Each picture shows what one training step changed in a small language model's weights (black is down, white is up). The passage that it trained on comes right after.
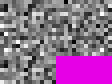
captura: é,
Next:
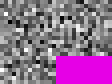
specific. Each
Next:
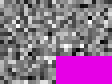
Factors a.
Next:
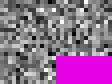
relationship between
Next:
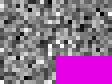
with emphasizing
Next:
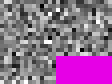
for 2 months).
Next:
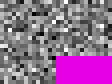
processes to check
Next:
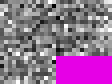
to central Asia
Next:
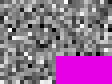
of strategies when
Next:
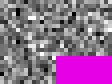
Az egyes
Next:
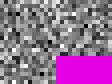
faunal survey
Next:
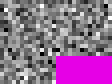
is low, it means
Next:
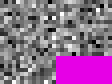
défaillance sur
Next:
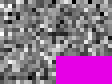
Xiao Magu
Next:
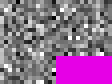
que, todo hecho
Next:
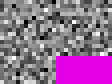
the routing and
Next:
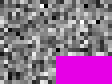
power distribution
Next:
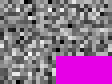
nasriy, ham
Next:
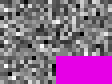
стадиях и
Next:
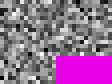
floatation due
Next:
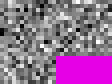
zijn diverse
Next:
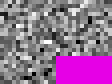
te verlenen.
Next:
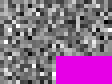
approach. Another
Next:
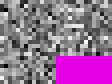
de menor porte em
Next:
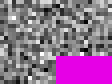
status of the
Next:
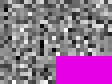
en el libro
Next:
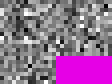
lexicon in
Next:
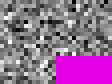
mod de a grupa
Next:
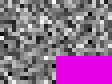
anarchism and
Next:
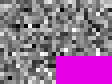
dedicada al
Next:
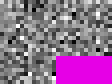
že bez
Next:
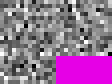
instances of
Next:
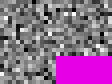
This Figure shows the
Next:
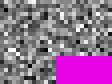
begun. The
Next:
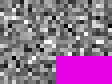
importante nos processos de
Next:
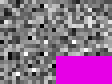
самые разные
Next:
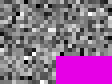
testi sonrası
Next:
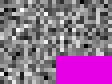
organisasi setiap
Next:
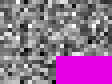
dentro do espectro
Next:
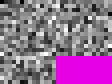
the President of
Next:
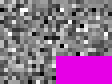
be quite slow,
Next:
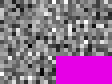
10 ejemplos
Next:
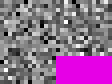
just leaves
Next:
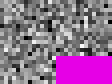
e cliente. A
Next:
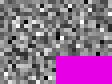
the expression, the
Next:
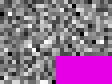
parsonage for more
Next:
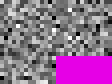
apresentou um pico
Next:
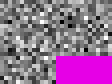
L2 Mandarin
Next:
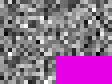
the components that
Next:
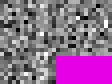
the most important graph
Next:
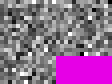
signal 0 (0)
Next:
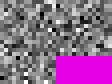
affected communities
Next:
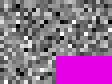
in nursing care
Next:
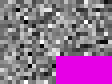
gli unici ad
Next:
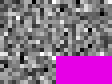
may offer a solution
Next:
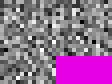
sunnatlari bilan
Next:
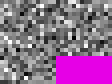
як системний
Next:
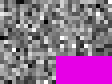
the dentition. In
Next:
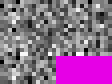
consider that it could
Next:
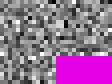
Advantage of
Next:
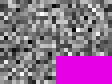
two customized
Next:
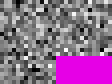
in students' interest in
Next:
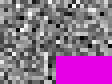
two consecutive
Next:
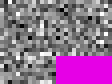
of highest number of
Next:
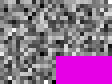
critical realism and
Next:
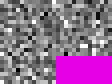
to light an important
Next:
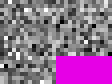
resolutions of
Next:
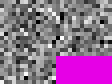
on the students, Chen
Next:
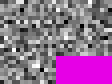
pogojem, da
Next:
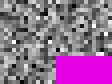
RUR at the
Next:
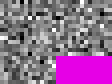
públicos para
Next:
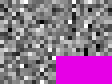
a comprender la
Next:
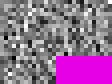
ont permis à
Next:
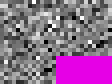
д.) затем
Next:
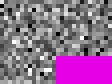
found that rich
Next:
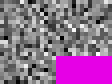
heights of the
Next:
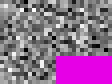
the dashed line in
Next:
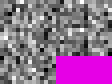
ва жараён
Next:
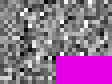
en noviembre
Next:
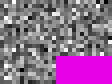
solve optimization
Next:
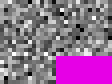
policies for the different
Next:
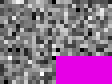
is vital to reach
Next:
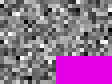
Wound infection 2
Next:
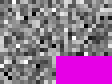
conventional view of
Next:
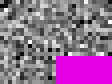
de internet no
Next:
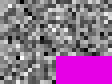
Lodha women
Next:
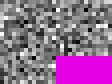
of Systematic
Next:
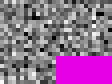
target the level of
